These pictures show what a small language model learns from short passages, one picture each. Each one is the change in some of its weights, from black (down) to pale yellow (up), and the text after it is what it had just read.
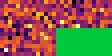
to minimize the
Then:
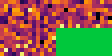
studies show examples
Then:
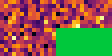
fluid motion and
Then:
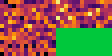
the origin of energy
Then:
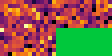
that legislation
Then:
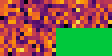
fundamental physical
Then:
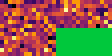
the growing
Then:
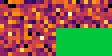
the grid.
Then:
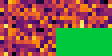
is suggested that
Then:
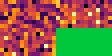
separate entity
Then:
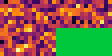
of Hong
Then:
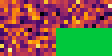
cluster ground state spin
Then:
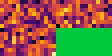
data of the samples
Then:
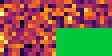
full calendar
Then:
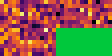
evolution is typical for
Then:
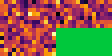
normal cells -
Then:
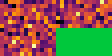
the remaining mass
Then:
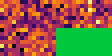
devices requires a
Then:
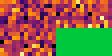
increments correspond to
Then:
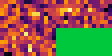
set of four variables
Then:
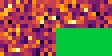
Hungary has
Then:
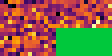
the estimate due to
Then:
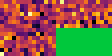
mass renormalization
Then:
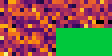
is less than or
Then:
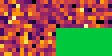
higher than for
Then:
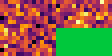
one for low-
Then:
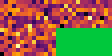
with uncertain
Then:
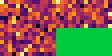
MS. Moreover,
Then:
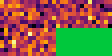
entropy can be measured
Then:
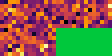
and evidences
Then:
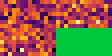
separated from these
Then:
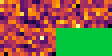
technical scalability
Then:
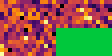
equilibrium position,
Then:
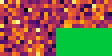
J Eng
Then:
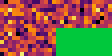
of determination or
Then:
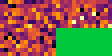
the repetition
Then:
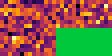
in the molecule
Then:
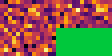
a graphical
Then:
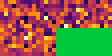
captured by
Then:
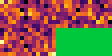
idea is
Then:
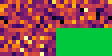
Chapter 6
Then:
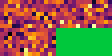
to gain a more
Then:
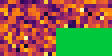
used to determine
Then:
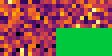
traditionally used
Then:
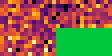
our purpose the
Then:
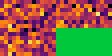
usual, but
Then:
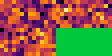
boundary of the flow
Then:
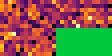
accumulation of
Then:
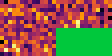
of genetic
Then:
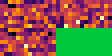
the artificially
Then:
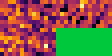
help of deep
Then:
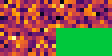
pH 9 and
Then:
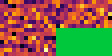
the von
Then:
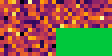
calidad de
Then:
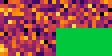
of interest, since
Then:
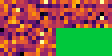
fit to the
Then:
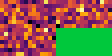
highlight in blue
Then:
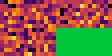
the bias
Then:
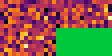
an "economic
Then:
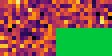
It performs
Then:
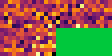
to published
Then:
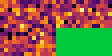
contrast, the
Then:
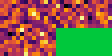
test the level of
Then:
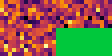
perceived nature
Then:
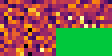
a significant contribution of
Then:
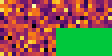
encounters by
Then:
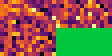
where one may
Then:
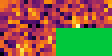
text fields for
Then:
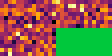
from -11 to
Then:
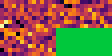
the guessing
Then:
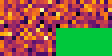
& False
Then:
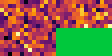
online for three
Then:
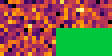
the region, that
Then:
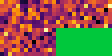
population comprising
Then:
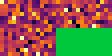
additional software on their
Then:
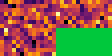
the solitary
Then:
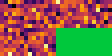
the organism
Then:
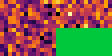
central charge. By
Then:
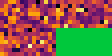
tested are the
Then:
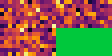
flat so that
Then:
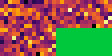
in path loss component
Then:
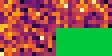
formalism while
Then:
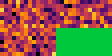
the harm they
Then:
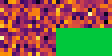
were compared With the
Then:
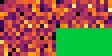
& \forall
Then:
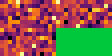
We do not expect
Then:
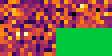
and **to
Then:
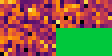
finding of key
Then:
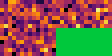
is the basis scale
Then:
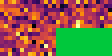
appear not to
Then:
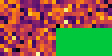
cycle of the
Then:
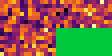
estimation using
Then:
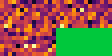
be expressed in
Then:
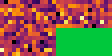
of warm
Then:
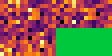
In this figure,
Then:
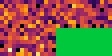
QCD, being
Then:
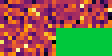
a SN
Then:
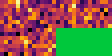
It results in the
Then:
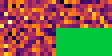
the rationale
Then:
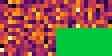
the researcher also
